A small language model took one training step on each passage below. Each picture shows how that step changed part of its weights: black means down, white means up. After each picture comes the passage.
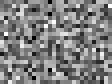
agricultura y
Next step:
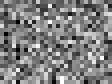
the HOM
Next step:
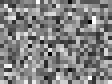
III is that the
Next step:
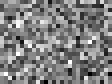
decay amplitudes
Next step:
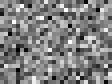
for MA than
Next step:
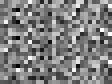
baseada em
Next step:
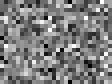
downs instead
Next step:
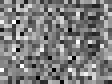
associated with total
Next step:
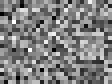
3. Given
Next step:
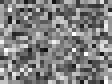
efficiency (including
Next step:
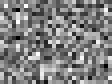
respecto al
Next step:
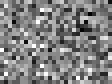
ferromagnetic for
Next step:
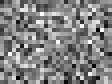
nodes start with a
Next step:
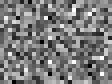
blood pressure |
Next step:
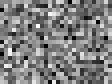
is thought
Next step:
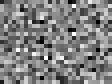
plan de Dios
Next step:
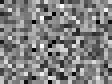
small, the
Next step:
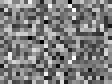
Results of analysis
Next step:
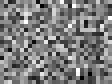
and coated with
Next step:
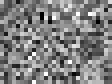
data transmission
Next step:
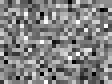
be parameterized using
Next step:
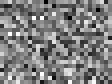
entregar un
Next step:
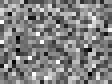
which are mostly
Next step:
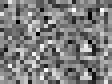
that receded
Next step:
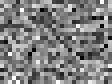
the efficacy
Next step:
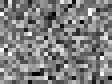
invariant under time
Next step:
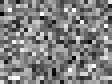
model for fast
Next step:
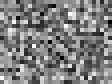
возможном лекарственном
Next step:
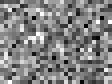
factors and so this
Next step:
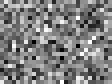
of data processing and
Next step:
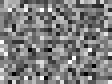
are associated with long
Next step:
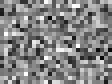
larger than 5)
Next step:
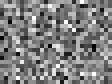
& Editing,
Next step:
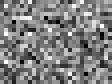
next section. If
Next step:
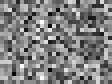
and expressed customer
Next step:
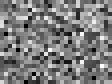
coupled channel Hamiltonian
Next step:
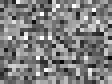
are different, the
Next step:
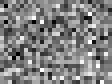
one hole per
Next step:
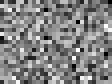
research, by making
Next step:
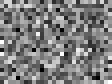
of hospital
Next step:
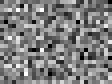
km depth, are
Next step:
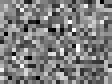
total number of points
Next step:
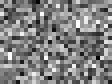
factors were identified.
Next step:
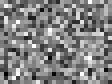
Brasil ser
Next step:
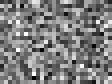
de, el
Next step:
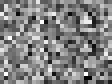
that it is essential
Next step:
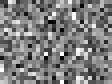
of genes involved
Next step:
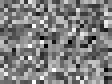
analysis technique for a
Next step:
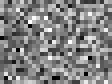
for successful QCD
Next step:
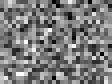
complementary properties
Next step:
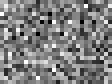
va hayotiy
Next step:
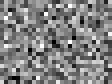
Of the remaining
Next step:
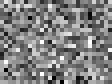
of villages
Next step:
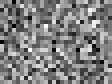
and then performing
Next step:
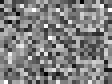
facing the state
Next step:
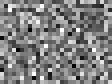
on accuracy,
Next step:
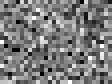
country. Key
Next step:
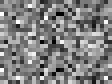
central diagram also
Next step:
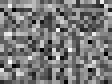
estado particular à
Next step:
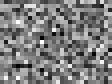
mayores a
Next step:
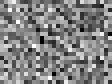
changes in the average
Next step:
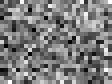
environment. The use
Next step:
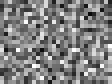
wireless network
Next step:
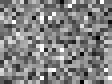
II tests because it
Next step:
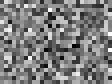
maximum of the
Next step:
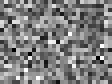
calculations at the
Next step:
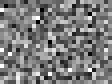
each side was found
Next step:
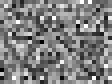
las directrices
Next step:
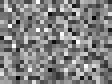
left and right
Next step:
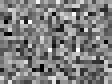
ethnic and
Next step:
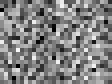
common element between
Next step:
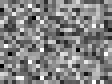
equation, we
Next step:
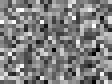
interact well with others
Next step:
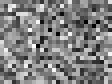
have been distributed on
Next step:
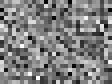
In the inset
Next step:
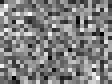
of these leaves
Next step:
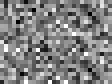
(which ranges
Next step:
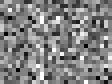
end, let's
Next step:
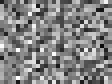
study focuses on
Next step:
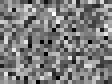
give minimum void
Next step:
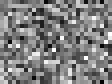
espérer que
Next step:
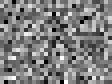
reason of high
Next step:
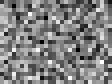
separately of
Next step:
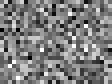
\hbox to
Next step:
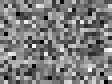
teachers to think of
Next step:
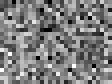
determine the relation between
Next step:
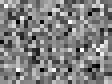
и практике,
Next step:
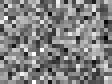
critical challenge in
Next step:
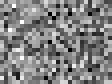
такими как
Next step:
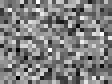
Self and
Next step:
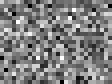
of the application
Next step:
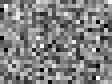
Ling, et
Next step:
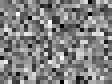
of Classical
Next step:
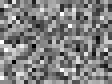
power divergences necessary
